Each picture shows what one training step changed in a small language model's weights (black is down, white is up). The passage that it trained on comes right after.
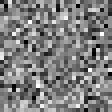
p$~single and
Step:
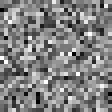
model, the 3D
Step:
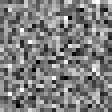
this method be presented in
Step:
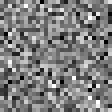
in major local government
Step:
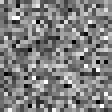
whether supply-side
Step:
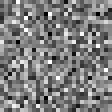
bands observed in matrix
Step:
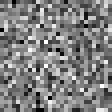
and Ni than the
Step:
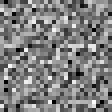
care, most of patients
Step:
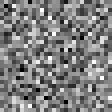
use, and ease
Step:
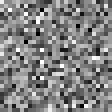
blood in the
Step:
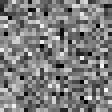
result in chiral
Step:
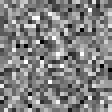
\parallel$ in
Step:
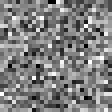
has the entry
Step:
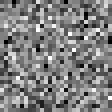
and their contribution to the
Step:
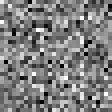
hilly and
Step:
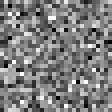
distrust is the
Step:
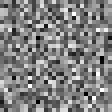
the light quarks
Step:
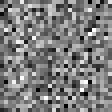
angular momentum terms
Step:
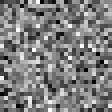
expands gradually
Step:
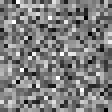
are more common. They
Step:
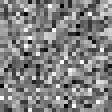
, we record all the
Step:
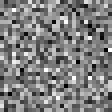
of these modified
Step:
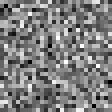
that the time-energy
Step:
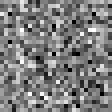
Need In this
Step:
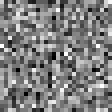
exhibiting the typical
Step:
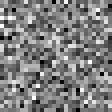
these successive road
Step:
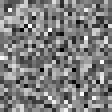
survey specific biases as
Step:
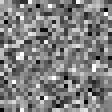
freedom must be given
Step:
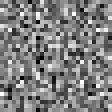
the welds to
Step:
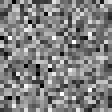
power measured in the
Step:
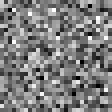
it contained. A
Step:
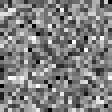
SK collated
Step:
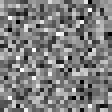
node [right]
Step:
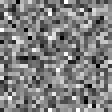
neutrinos and
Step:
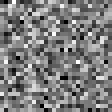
use of permeability
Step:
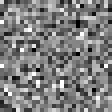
studying four center
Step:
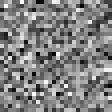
As Tony
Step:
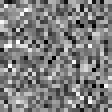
experience as an
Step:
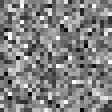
was seen in 42
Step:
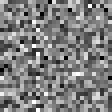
mopping is being
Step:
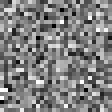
the filtered
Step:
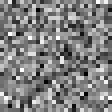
the Kagome lattice
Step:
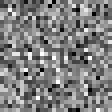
$\psi$ be an
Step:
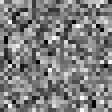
broad-band noise.
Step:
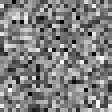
to the hot
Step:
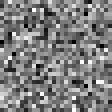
concerns the teachers'
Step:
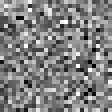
targets -
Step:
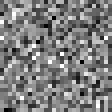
important role in studying
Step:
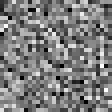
a chiral
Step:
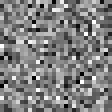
last experiment all three
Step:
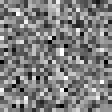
reaction to a variety of
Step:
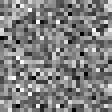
algorithms are based on the
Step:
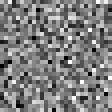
the invariant
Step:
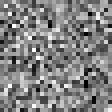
from the LMS and
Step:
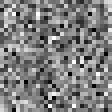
contract models for
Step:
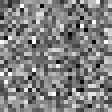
we conducted an experiment on
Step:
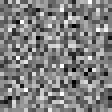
the two in the action
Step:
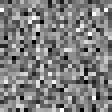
and preventing them
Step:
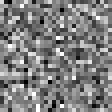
algorithm prioritizes
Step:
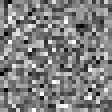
vessels. There
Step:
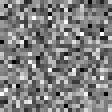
Normal boiling
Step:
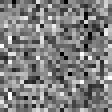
and has been identified as
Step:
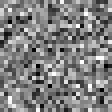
read the passages in
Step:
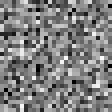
evident that the
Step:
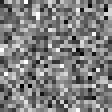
communication approach in interstate
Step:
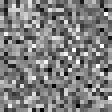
described further. We produce
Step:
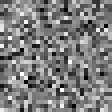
category is visualized
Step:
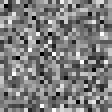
sufficiently underlined
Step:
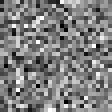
or the bubble
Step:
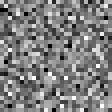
magnetic field, $B
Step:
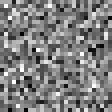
golden age of
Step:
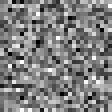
cross section diagram and a
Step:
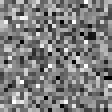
for task completion.
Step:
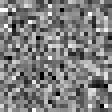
the religious
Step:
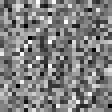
probes; Section
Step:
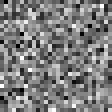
this rationalization and
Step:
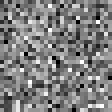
leads us towards the dark
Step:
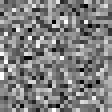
of mine.'
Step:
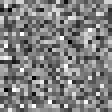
these papers,
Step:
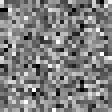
based on the fixed
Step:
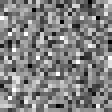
networks while the change in
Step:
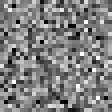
$p$. We note
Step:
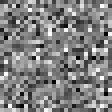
geographical area is
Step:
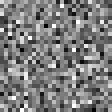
paragraph on the
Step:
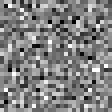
compare them with
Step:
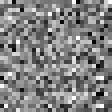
data aggregation for
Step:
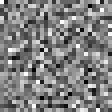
u)$ if and only
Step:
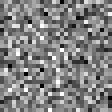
$\Lambda$ in the
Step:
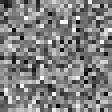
data and flight
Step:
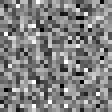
labelling system, with
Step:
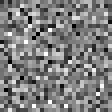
case, the dominant
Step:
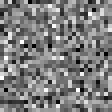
nine participants. One
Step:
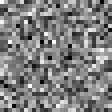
previous probability of the feature
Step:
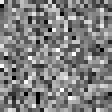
aware of the
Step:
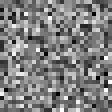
aspect ration
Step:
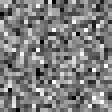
conventionally separate
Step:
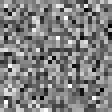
an increase in conductivity
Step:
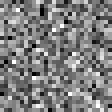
sequence alignment,
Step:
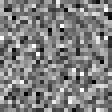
bearing the
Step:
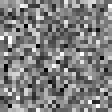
broad spectrum of slang
